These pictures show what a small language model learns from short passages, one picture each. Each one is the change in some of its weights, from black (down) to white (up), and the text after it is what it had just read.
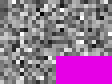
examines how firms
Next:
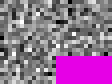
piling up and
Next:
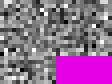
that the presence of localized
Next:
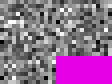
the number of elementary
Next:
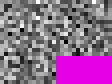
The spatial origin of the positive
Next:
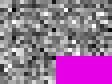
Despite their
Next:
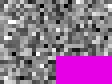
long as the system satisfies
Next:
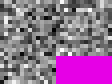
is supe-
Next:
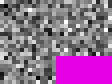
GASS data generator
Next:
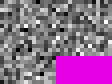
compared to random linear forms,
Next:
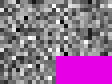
loss and studied how important they
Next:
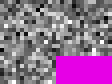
gain an overall direction and
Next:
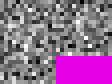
state variable, resulting in the
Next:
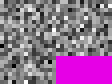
maximum likelihood and
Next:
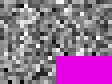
couplings obtained there were a
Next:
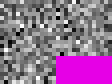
MLP trained on
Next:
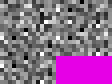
42 days for the other
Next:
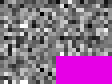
support. The appropriate use of
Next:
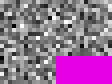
Similarly, the
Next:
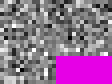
to the successive soft
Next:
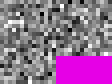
the EM wave just in
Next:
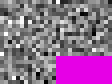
a maximum, where the potential
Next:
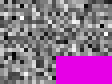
cones in energy vertically
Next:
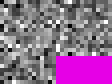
not used to asking
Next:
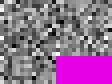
and other confounding
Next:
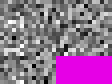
the press pointed
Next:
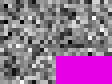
can also segment
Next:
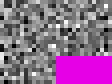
Seyfert 1 galaxy
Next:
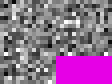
the surface penetration
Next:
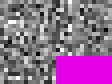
the range of 1.8
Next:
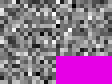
treatment options due to their
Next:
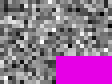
replacement of dust
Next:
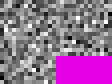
separately, for which the
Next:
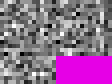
to the size of a
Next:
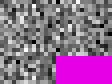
abandoned government project
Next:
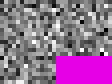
arc (Fig.
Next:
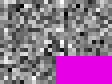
about this concern which is also
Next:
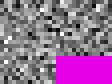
emerges which, since
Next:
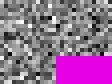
EIT effect proper or,
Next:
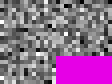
interval. No independent
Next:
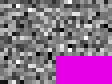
be reduced and velocity will be
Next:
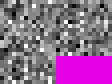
more detailed explanation of
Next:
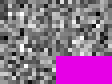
solvent a lot of
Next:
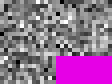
The scatter diagram is a
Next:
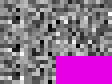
value. The DC
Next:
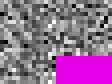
\end{table} The
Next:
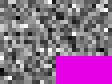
only, negative values are set
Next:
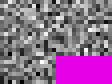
in terms of just a single
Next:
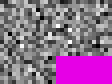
study population (51 cases)
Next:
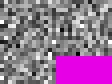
excellent combination of
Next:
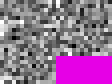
{\rm m}$ and
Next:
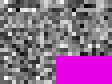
is the amplitude of the
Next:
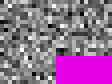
randomly duplicates
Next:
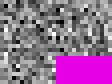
can understand something
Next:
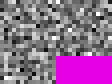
specify the particular sense
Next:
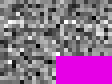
the mechanical pressure is not
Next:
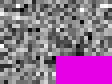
when $x \to
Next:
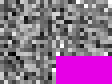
interpretability •
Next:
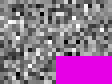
the missions'
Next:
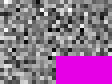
that we are able to enhance
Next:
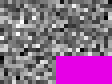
high or low x values,
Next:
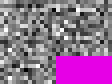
it is clear that the
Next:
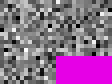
value ratio, etc. -
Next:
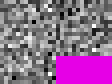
analysis, and interpretation of
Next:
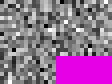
of the batteries
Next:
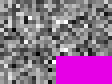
neighborhood and
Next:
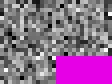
almost all MTS
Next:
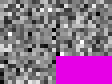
pathogenic fungi
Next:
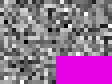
since they are based on the
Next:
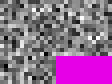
behavior of water in a
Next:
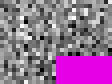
universal description of human
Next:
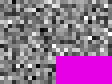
Control Group
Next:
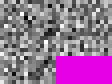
Humanities and Social
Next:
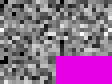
start transmitting data
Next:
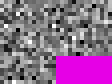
states to evolve into
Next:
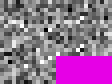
an array of atoms
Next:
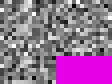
for Alternatives to
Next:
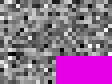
and of order one respectively,
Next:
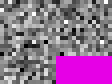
for more details on the
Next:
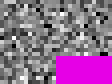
have formed ecological
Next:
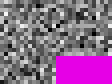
it was not possible to fit
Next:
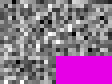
volumes, the project
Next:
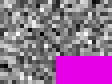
which, for a long
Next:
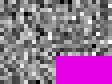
gap scores for modified
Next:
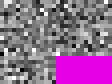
that the presence of two order
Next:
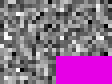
be ascribed to the
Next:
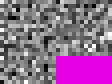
same reason, we select
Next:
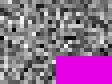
a positive impact in that it
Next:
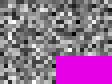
skeleton can be
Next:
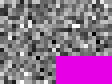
From a broader
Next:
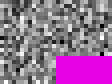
of stabilising
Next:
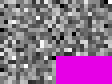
VATS. We
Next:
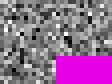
we impose the maximal
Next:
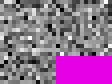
and approach can be extended
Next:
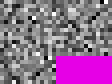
transform to synthesise
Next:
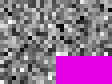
light pollution affects
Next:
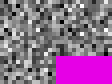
train StainNet with
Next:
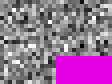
components cannot reflect the real
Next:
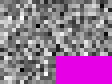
covariances from the
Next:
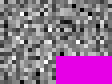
landmarks on the way
